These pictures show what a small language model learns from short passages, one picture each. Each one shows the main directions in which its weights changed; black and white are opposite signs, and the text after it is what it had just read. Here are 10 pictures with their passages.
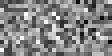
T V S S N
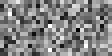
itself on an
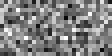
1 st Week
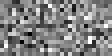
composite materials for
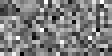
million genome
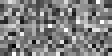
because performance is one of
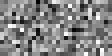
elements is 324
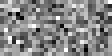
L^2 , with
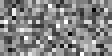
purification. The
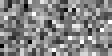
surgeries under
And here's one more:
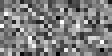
expected class, based
